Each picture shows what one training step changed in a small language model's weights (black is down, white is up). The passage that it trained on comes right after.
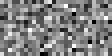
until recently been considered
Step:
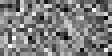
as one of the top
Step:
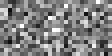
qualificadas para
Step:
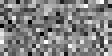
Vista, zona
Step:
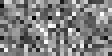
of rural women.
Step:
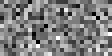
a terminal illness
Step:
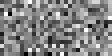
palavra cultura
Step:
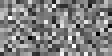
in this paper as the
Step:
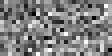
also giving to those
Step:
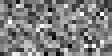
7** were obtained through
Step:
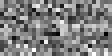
punishment. This
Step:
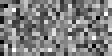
Solos e
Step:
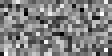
that the ultimate
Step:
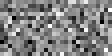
en externe
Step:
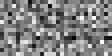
high tendency to develop
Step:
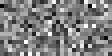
of public safety at the
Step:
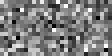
методом для
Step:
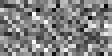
modern university.
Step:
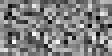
Central Asian Journal of
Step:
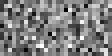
do júri é
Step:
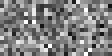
important validation step was
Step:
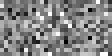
orqali nomlashga
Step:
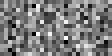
Республики Узбекистана
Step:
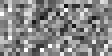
también muestran la
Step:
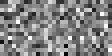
Multan from May
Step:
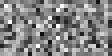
trend has its influence
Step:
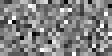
meta saber, entendido
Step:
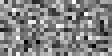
traits might have certain
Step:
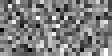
sa genèse
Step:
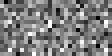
monitoring, and management
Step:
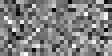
variational approach with
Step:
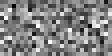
adlı eseri
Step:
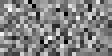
Tadqiqotda 250
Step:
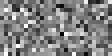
reflected the improvement
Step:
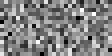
suspended in
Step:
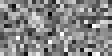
chosen has to be
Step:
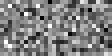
jamoatchilik bilan
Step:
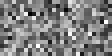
regarding the influence of
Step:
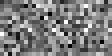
Block, &
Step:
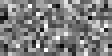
be specified.
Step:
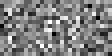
a picture of
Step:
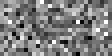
сектора и
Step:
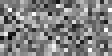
– Програма
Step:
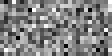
by Mena et
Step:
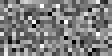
natureza jurídica de
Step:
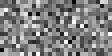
affects human health in
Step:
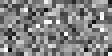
user to follow a
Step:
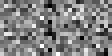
is shown in Fig
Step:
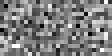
standard fiber strand
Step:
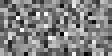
about 40 technical improvement
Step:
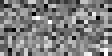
model for information processing based
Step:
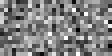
force vector without
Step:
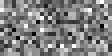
very name indicates
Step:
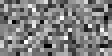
w stroje,
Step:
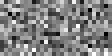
faces. This might
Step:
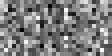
mesh sizes and
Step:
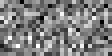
of specimen and
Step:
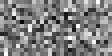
the specific capacitances
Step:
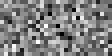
dialogues that the
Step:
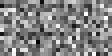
socially active position in
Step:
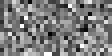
tool for sustainable design of
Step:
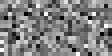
expression. However, when
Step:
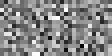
fikrlariga tayanadi.
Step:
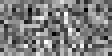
of any commercial or financial
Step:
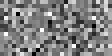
modèle général
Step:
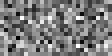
nodes are able to
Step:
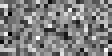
is caused by the
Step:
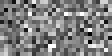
mitigation strategies for
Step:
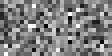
exchange for grid
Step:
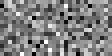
interaction. The models are
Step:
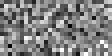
study, Minge
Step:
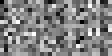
software akuntansi
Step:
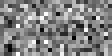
long distance dispersal is
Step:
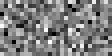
of all persons with
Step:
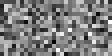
What are the effects
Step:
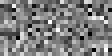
one of the ways for
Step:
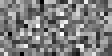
highlighting the close
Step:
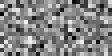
with ethanol and
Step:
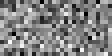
nominal value is
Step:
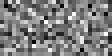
for the utility cost
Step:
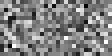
sich daher
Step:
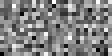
in Madurai
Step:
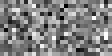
et Héritage
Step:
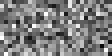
currents of the
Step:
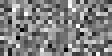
left-overs of
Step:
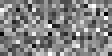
tech companies. Figure
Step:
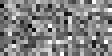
Lernenden an.
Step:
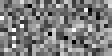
Deposição de
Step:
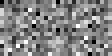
plant extract preparation
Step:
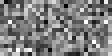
da PIO,
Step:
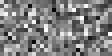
a means of implementing
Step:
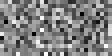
individualizados que
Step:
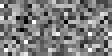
Sciences and Humanities*,
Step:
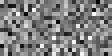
ESG nas
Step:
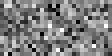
I. INTRODUCTION
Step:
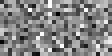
respondieran un
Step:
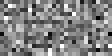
alto costo.
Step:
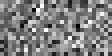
is a systematic study
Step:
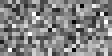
density, which
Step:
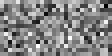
asr boshlaridagi
